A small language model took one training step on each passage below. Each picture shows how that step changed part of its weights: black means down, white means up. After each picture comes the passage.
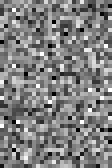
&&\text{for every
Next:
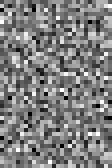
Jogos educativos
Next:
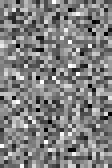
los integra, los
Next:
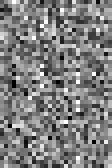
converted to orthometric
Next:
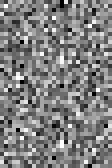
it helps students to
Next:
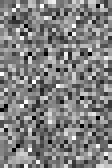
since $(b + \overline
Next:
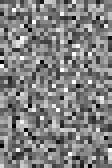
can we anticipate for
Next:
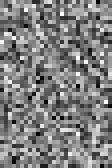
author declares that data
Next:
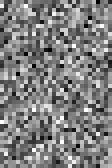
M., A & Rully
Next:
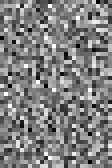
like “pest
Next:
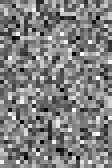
more discussion about the
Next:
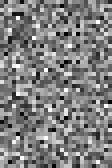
to prevent BF
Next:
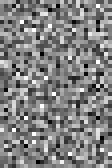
of fulfilment and
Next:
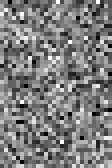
the corrosion kinetics
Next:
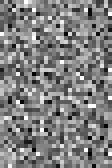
domestic as well as
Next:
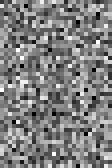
$$ Then we have:
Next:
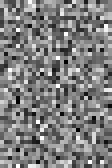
case of pointed punches
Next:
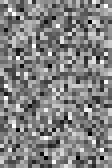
in Nepal community
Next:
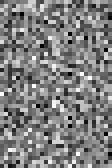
functionals and energies}
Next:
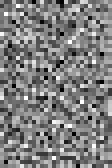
the merchant. In
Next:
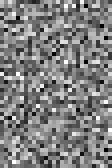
for 2-day and
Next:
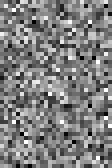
the covering gonality
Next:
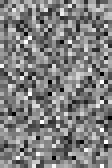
in (\ref{bpr})
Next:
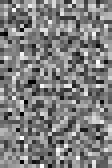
they are not targeted
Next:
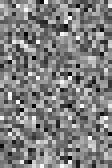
data and uses it to
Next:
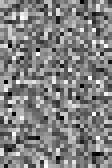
cyclic gradient
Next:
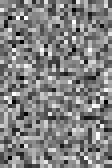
Besitzer der
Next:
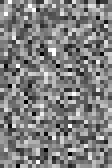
level initiatives. During
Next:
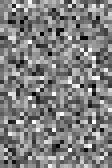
this case Lemma 2 is a
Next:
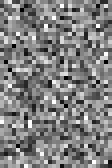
independent manner. It is
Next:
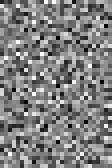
set of the elements of
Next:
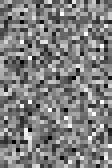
oleanolic acid
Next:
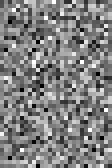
we can prove that \eqref
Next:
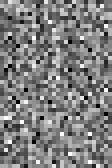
random similarity and
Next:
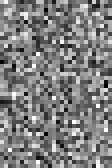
Optimization 32,
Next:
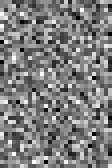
yang menemukan
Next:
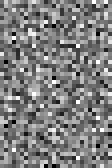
on a complex generalized
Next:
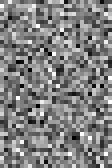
color i.e.
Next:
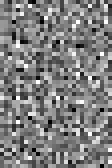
berish va yer
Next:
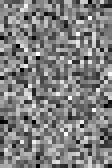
unidades curriculares
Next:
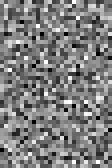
duration of 1 year
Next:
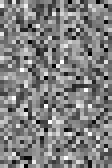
NO кейін
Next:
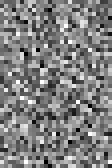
shape of DTA
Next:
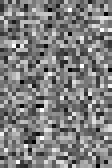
izdato za
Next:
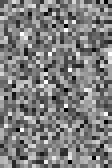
for stakeholder
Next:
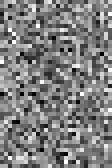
depend on 3 parameters
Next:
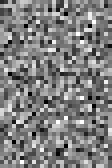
especially, considering
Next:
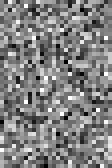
important ingredient
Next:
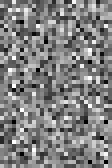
BN interphase show
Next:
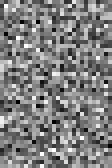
wheels from where
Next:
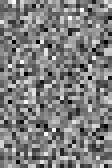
de behandeling
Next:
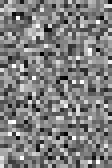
to present scientifically
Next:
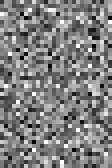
either be pruned
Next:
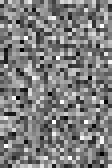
ook graag willen
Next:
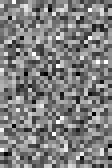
Central Asia,
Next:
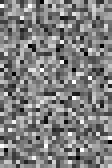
em 12 de mar.
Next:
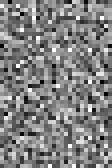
not differences in gene
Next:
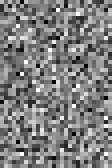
For modules $M$
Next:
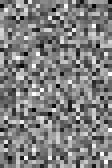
terms into thematic
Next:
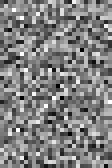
shows no displacement
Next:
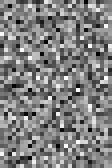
é possível o
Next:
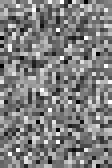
important roles in our
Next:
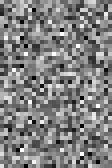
& \beta \wedge
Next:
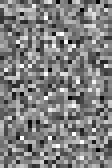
very large in order for
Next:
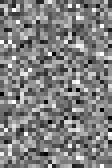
has measure 0 or 1. Let
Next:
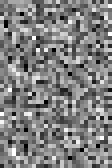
o'rganish -
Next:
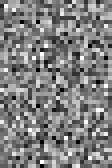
would also like
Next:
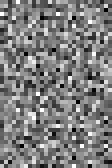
case of a possibly
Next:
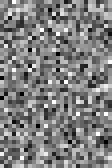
In \cite{Sh}
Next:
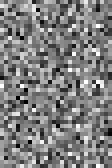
direct investment in
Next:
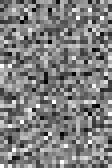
egykor az
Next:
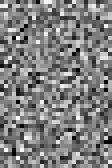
в тяжку
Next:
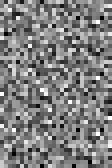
to 5.0 mg of
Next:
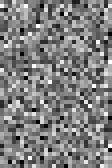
P.: Traces of
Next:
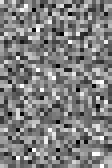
Z Kualitatif
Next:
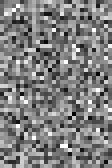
by the equation $y^p
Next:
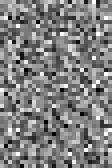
call it the localization
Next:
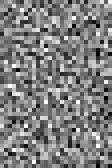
was invited by the
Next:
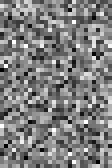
the origin in which every
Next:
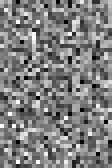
interface correction
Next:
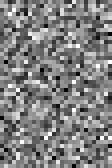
- сформована
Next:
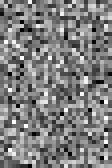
kritis, dan
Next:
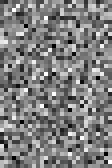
may use the complementary
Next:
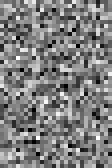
of values of $f$ at
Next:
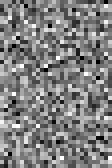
assumes that the demand for
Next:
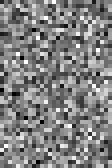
set $\mathcal{P}$ of
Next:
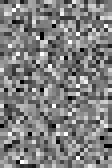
by virtue of
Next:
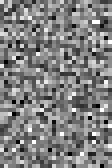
paddy field,
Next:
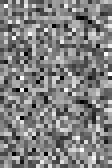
they boil salt
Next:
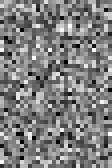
problems and threshold
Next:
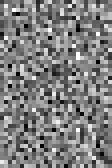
was used to check the
